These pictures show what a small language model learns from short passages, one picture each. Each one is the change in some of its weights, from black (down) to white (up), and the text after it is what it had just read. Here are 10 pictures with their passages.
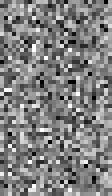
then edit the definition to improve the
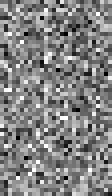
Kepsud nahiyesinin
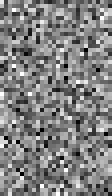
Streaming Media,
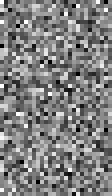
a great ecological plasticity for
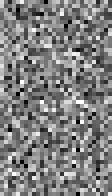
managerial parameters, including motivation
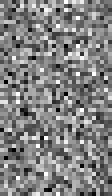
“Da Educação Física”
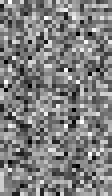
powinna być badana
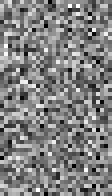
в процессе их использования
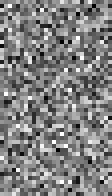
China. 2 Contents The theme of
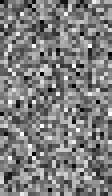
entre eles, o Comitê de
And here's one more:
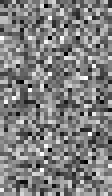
Ignacimuthu, S and
